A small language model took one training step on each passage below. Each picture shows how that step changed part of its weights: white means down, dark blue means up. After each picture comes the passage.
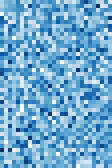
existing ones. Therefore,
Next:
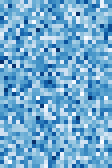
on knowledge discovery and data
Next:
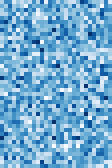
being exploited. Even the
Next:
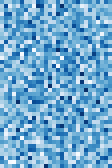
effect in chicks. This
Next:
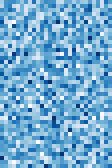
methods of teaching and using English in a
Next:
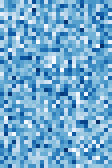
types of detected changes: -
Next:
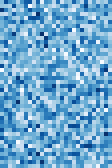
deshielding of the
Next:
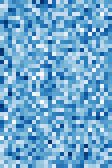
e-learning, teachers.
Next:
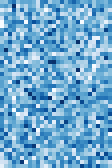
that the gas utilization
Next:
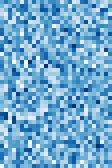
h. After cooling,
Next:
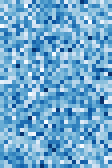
greater operational flexibility, although it
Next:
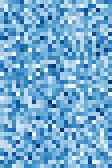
Connected Inverted Based
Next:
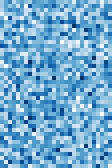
security requirement indicator as a ratio
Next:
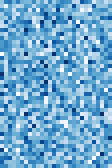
0.84 Krasnodar
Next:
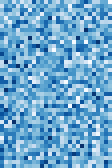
assets base and size of
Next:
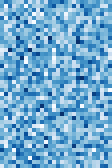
by a covert channel, without
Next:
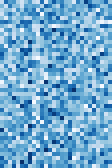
the country is to play a part in
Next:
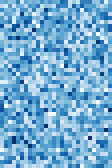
20 μ l Flow rate :
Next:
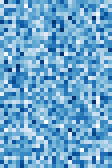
ODUS plus OPEN
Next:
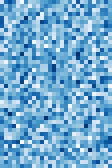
of a fused timbre
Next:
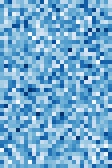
examina- tion. And a
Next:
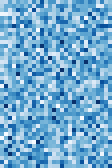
layers. The flow field depends
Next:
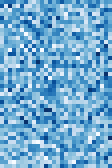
and through an ablation study in which
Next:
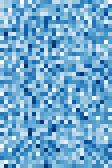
operation data was acquired through
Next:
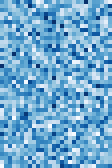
overall hepatitis A virus
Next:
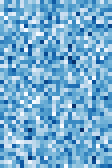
research to date has focused on
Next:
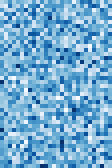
its importance for food security in the
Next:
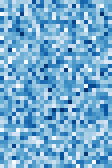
discussed in the literature (§
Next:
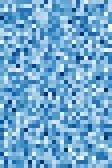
support of the "colourful
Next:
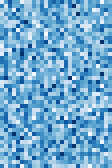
to the speech defectives. This
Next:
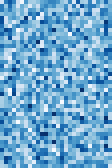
of attraction, thereby
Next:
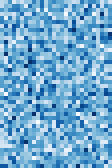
activities as a means of learning numeracy
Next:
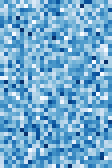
where senior teachers find it difficult
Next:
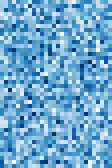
complexity of the processes involved and the
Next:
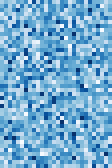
methods to improve the operation of
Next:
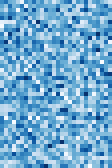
segmented, by an experienced
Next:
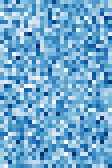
study, Collagen type
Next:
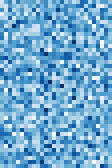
normalized before and after the
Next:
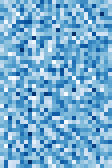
found in the online version at
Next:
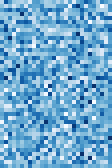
meaning. Color meaning usually
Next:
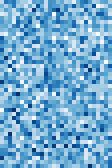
measured at $V_{DS} =
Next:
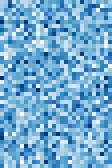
out by statistical analysis of historical
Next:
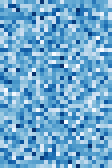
the lessons, this ends up
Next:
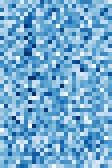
had a minimal representation at the
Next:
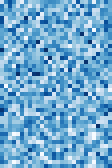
of energy in the body.
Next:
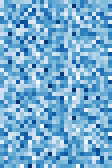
terms in the model. 5.
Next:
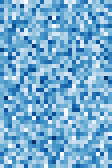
art of shielding knowledge from
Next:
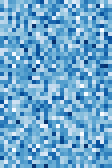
Sciences, Vienna
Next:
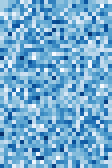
context; the form or outcome of
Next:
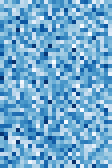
- 2) To find out the
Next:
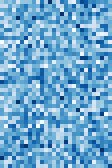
solution. The results are shown in
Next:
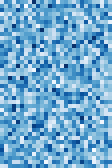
suitable similarity graphs for data with
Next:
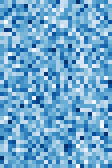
Gaya, Bihar,
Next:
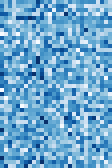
10 Chhattisgarh
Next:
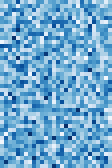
9]. Worldwide trends show
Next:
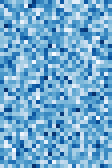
adverse outcomes, including increased length of
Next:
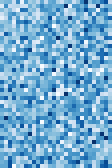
consecutive frames were
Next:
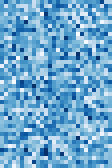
JB and TC designed the
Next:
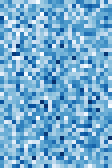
in 2005 [5]. This method
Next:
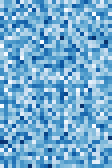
space in an automated way and
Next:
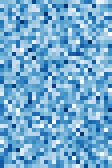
\leq p$. Theorem
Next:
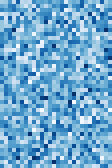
length using 0.9 g of
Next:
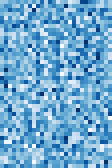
variables, pulse shape and
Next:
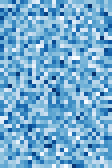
mistrust of the security
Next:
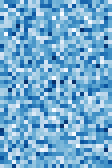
have been reported in the literature
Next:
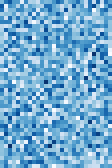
with the cross-linked
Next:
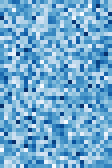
(1-g) observation at
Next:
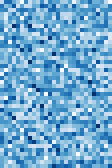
can be used in mission planning for
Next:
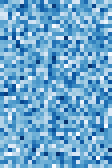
hnRNP H2 experts
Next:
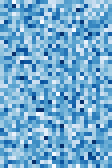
neutrosophic sets in
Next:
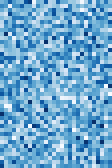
and repeat: • Set
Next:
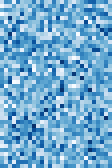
documented are threatened.
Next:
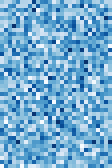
produce higher-quality content. To
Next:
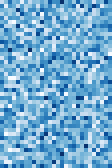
for the managers of
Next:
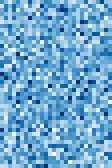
for women. ^d Smoking,
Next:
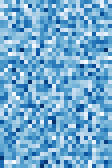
online version of this article can be found
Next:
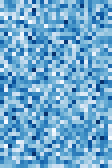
types of novellas, the
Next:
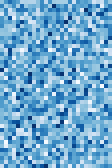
roads, pavements,
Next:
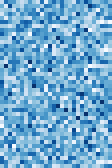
the key factors driving investment
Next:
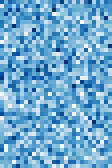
associated with cataract include
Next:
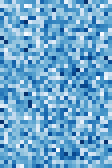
Chinese Medicine into
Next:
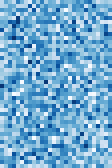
obtain the general impression about the
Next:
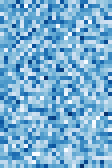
improved organizational performance by ensuring that
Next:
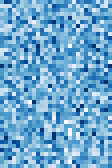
G. Nguyen,
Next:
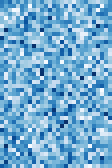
discharge and sudden pain
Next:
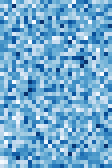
be a form of supplementation.
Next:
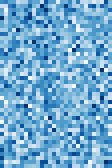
scalar product of vectors and
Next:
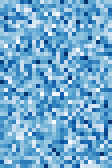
pioneered the *object
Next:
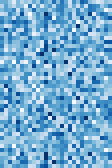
Figure 1. Plot of
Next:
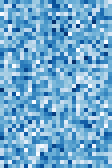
Here, we determine what drives
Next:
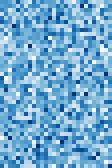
high performance liquid chromatography.
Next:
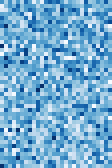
levels in piglets'
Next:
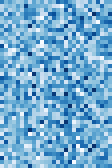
in RoboCup was
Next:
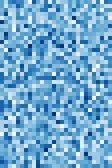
vulnerable road users,
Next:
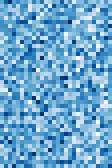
branch staff and their customers
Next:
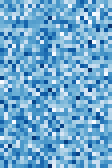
musical interface, and how
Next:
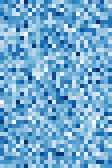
This implies that eod is
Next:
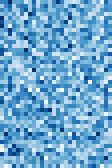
a year, and ultimately
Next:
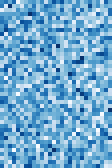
and the nature of the debate has
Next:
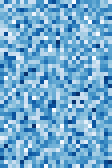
not have conflicts of interest of
